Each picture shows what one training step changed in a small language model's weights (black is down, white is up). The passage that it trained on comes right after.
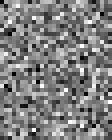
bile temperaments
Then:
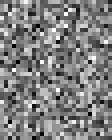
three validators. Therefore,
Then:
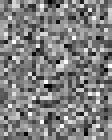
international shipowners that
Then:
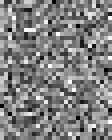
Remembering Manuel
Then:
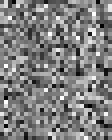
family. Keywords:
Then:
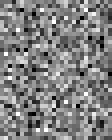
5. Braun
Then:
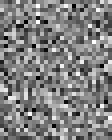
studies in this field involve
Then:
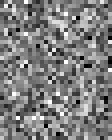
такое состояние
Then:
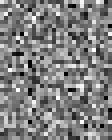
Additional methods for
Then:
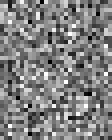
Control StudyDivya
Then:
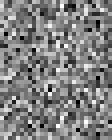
the 2D/3D
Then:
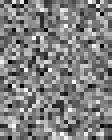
have even dropped out
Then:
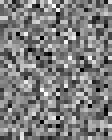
tashkil etadi va bolalar
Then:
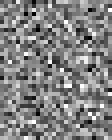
accrue et un
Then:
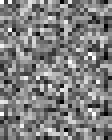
uqtiradi. U
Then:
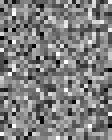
amount of the toxic
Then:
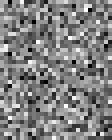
the program Neighbours
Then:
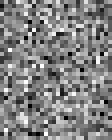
plugin because the Mod
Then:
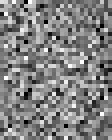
the clinical information pertaining
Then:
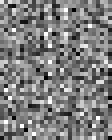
operações pertinentes ao
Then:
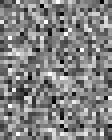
evaluate and tackle
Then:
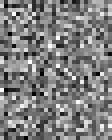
продуктів до
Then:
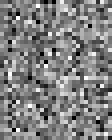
par rapport aux autres
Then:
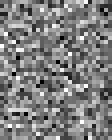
methodology; and the case study
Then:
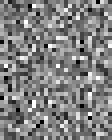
unterstützt als
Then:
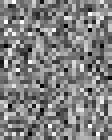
tkano u ovoj
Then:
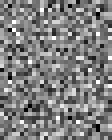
brand reputation,
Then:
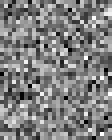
of budget legislation in
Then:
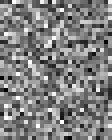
which the propellers will
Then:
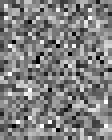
needed to be performed by
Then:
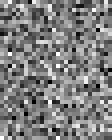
utilização de técnicas como
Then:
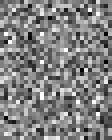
‘I’ is the current
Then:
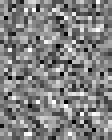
discrepancies between the
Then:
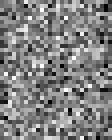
be given, due to the
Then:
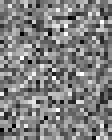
supply and the structure of
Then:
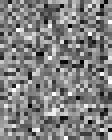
the "mortgage
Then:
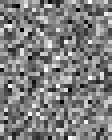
*Clinical Psychology
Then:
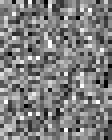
made it possible to explain the
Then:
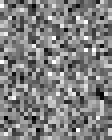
hand movements teach the child
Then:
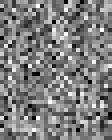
exceção passiva
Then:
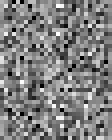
pathologic examination was
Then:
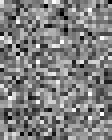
proposed this estimator in series
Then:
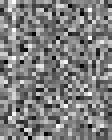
a camera to capture a
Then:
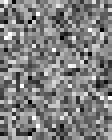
the juicy part
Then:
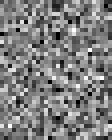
kinds of topics.
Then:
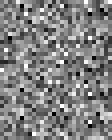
and add the spinach
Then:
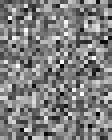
alongside a theoretical commercial
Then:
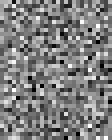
the publication database search.
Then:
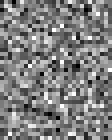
very promising technique that allows
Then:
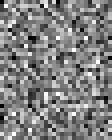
& Zhao,
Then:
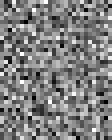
nutrients rich sources like
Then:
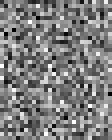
de la început ca
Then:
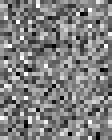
as tools to calculate body
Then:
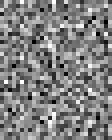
xizmatlari uchun harakatlanish
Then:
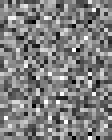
kun tartibi
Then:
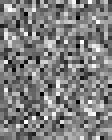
ёки рақобат
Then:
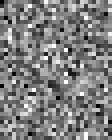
turgan maydonlarni
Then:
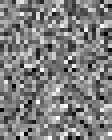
grade of diastolic
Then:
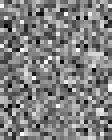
викладання й
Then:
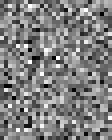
O’Gorman em
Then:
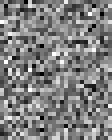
the entering ligand
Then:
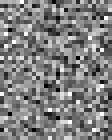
accessible to all the
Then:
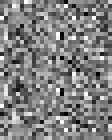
diffusion diagram where
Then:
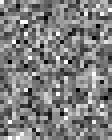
through liver function tests and
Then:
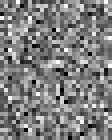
workforce development and
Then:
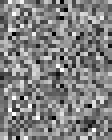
loose helix in
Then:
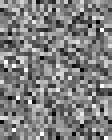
eine Hierarchien und
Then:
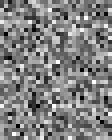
¹⁸ Communist
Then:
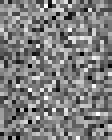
sample was used from the above
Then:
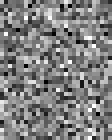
substrates at separate
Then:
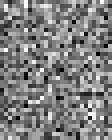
businesses in the industrial world.
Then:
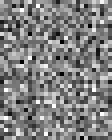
ambitions from the national
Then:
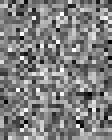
6.1 in rural
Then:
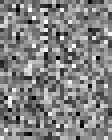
food expenditure.
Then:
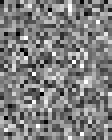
niyatlarda ularni
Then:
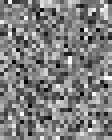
- kadrlar bilan
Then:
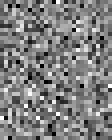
darajasiga ko'ra
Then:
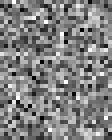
hanay ng datos
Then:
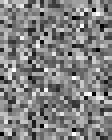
care unit S: Significant
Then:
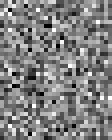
birdaniga turli xil
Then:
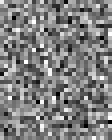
practitioners who
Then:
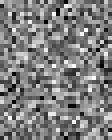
the tertiary level
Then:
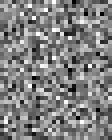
fractional calculus was
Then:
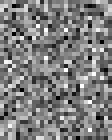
has received funding from the
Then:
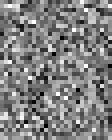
буквы G,
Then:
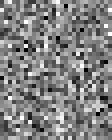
la variable edad se
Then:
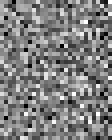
enzyme on the external
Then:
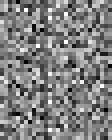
TEACHING THE
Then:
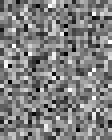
4. Masofaviy
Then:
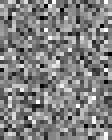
Arquitectura de
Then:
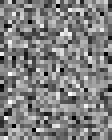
the emulsifying and
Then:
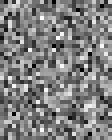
abundant villous
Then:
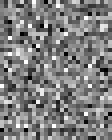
ratio of settled and
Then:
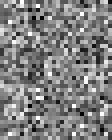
técnica de entrevista
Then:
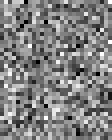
the 21st century,
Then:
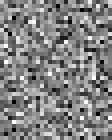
notion of fuzzy
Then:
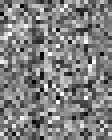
participants were 35 and 32 years
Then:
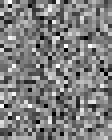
они обладают
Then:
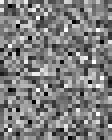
in samples from patients with
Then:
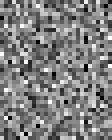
no conflict of interest to
